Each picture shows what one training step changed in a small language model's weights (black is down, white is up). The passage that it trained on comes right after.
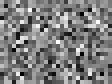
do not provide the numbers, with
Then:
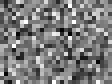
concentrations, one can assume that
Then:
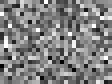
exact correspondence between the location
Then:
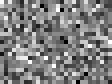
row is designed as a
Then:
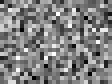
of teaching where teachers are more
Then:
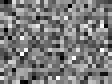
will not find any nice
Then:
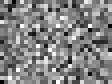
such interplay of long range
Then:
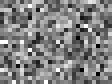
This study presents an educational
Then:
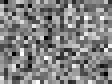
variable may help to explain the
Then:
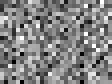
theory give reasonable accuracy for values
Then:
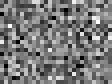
the four LDME sets considered
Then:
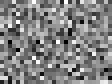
comparative analysis of *The
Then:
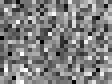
separate regressions for each
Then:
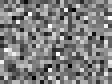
dengue fever in
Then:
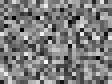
the paper comes up in four
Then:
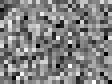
problem. In the next section,
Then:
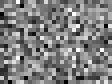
\mu_i$ is the
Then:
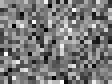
to Nuclear and Atomic
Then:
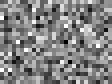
changed.\\ It has
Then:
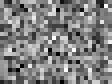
plEstimate function
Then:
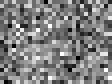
a key role in mitigating
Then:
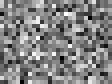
threshold will not segment the
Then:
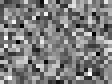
violation $\Delta(\mathbf
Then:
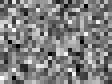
on the findings: 1. The
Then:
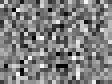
the density up to first order in
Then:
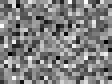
which is of the order of few
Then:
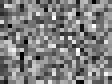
(iii) refractive
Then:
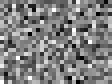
this model, we created a
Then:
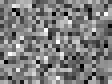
Each assay has a different
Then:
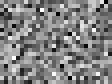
of spiral galaxies,
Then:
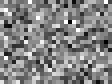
resources—content at risk of
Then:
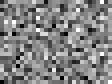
: This section investigated motion of
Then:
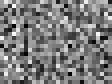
in Gaza and the
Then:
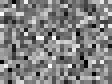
the sample #2.
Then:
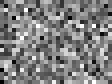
days wondering about
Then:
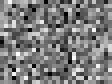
The above experimental results can prove
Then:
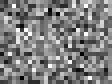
that it provides confirmation that
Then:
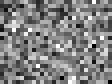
through the so-called influence
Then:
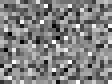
property tax[6]. The
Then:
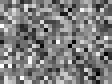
been or is being abused
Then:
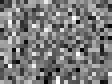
skills, with stronger correlation at
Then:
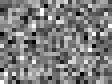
degree of modern nation.
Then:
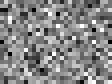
thin linear filling defect
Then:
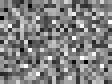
to acquired gesture
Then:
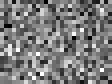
accessed 25 September
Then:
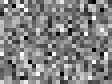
codes. Whilst
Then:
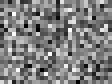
formalizing and verifying the
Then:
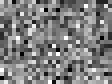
along with the aggregate
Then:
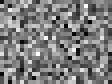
of specific target material having a significant
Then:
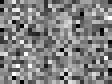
(RAPT) algorithm
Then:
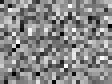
of crimes against women
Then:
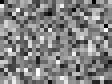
ml of sterile
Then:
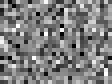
function: conveying subject knowledge
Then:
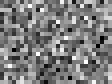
electron spectra with measured data presents
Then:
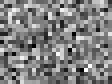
agencies, will be essential for
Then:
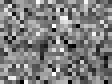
is understood: in the
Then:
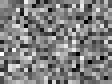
and } S \text{ density
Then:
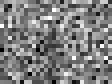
investigation was air with a density
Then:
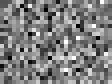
than communication between banks.
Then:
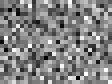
rotational emission lightcurves
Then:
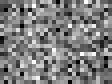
written in the form of plane
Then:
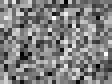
and mitigation, and essential
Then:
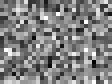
daily activities. In the
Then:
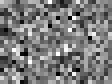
leaves some volume of
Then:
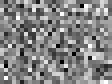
a process ‘simulation’
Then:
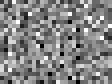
for 15 minutes, followed by
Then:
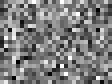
maximum light, and a significant spatial
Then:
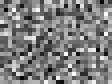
magnetic field, since the sum of
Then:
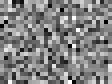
Population of the study
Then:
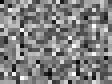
of the magnetic field also should be
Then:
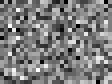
to check whether in our
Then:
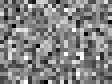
of Temulawak
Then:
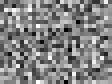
homotopy group over
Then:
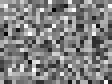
constraints or broken fibers.
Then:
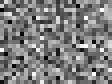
lattice size $N_x =
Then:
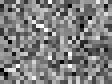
% Elective surgery
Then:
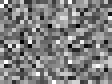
and a raw coverage of
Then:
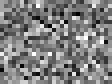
issues concerning the ethics
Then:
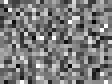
the Pauli matrices
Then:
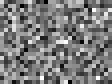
Ltd.\ for providing
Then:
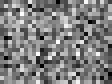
are mostly associated with the
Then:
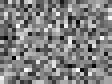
usually plays important roles
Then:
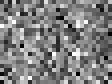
become compatible with the
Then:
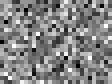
on an oscilloscope and
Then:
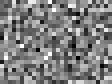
terms of direct appropriation in some
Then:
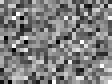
a thin transition layer instead,
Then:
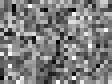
explanation with clear easily
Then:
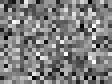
significantly supressed without much
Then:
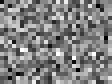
of specific information should be provided as
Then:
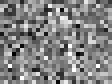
is confirmed in Fig.\
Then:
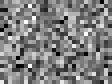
of a concatenation
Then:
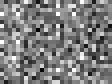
for flap azimuth
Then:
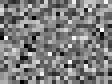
To address this limitation,
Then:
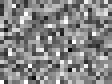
die eventuellen
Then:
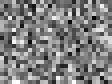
a low-temperature
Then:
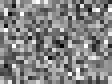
the chosen renormalization scheme and
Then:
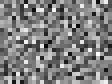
the influence of the number of
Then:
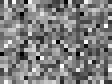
within a sentence).
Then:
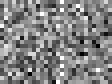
Agilent Technologies or a
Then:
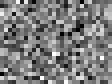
two neighbors are in different
